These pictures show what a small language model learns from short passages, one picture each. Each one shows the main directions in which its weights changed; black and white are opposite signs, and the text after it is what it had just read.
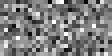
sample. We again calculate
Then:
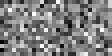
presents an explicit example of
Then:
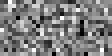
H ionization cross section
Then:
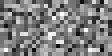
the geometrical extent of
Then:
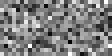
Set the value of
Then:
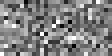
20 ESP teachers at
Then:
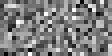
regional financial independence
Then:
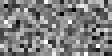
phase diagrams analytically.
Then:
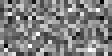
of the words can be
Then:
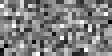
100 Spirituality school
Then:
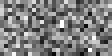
of graduate students and
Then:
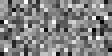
**Methods &
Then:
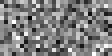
and d) and a
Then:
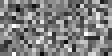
Intersection over Union
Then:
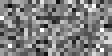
that these modules will take
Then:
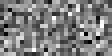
the plant is rooted
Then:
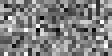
for various initial fabric areas
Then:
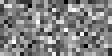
information flow) • lack
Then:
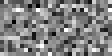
limits. In each of
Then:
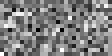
after the stabilization of
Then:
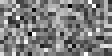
and has been written by
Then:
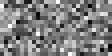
sharp Raman peaks further
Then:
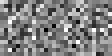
product of the corresponding diagonal
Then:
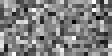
virtualization were created in
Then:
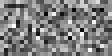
region. It has
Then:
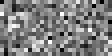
indicators used and in the
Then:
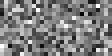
have adopted and published their
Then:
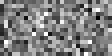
object or person who is
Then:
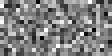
backgrounds are not so
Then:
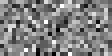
phase spectra between any two
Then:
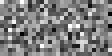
{\bibinfo {author}
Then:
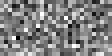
just sketch the
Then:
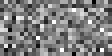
at subsequent stages.
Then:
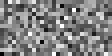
of Pathology,
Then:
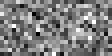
technique significantly affects the
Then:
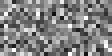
FPGA circuit was
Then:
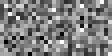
of the available factors may
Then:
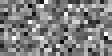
our proposed scheme can be
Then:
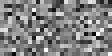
of their algebra is not
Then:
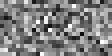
politics, which
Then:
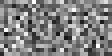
and Regression analysis
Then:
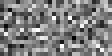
the form of plates
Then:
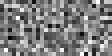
and historical research
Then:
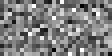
the data are specified.
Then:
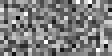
and distinct Assay 2
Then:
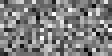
particles, including harmful
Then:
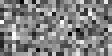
(2010) which states
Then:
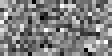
is proposed in Section
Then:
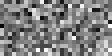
atom (HAT)
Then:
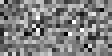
mobile devices requires lightweight
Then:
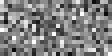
d. Three
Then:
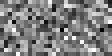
time (the inverse of
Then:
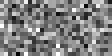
It is a comparative
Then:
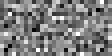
the parameter space is still
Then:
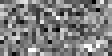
activities should be structured in
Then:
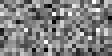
thermoset materials should
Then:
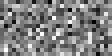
the models alone, but
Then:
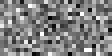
& \textbf{App
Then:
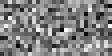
for the splitting
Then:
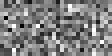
was observed at 500
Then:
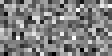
research uses vertical axis kinetic
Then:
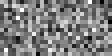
and three-site
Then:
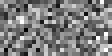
meaningful learning activities is
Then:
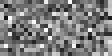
, at each step is
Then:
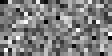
operators adding lines instead of
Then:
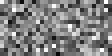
indicators, depending on whether
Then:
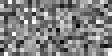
is very important for
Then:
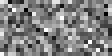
translated as,
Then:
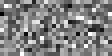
action is required than conventional
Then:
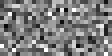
the pots of each
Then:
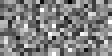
predators that often appear
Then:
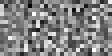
systems} \noindent{
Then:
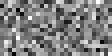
thrive as a
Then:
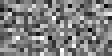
the system and ensure it
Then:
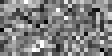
will be presented again in
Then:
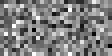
formulation and classical hydrodynamics
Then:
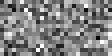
resources, we plot in
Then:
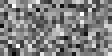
and T. R.
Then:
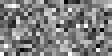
with an increasing global
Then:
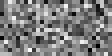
With today's developing
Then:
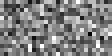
also for this model,
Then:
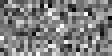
the inner-jet
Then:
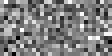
A sample profile for each
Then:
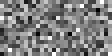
when the prisms are
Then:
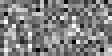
a^2$, where
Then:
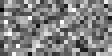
subplot) where
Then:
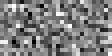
study, we use the
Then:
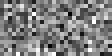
of cAMP
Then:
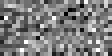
a different mixture composition
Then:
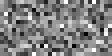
paper devoted to the
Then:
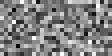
views closer to enhance
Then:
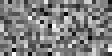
of the leptons
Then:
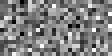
{\bibinfo {journal}
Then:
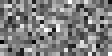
of points is taken to
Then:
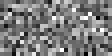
the subject of interaction as
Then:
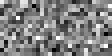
involving pertinent
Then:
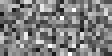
HCl formation and associated
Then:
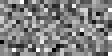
these conditions, we have
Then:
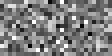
not clear improvement, in
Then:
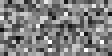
the presented detectors show
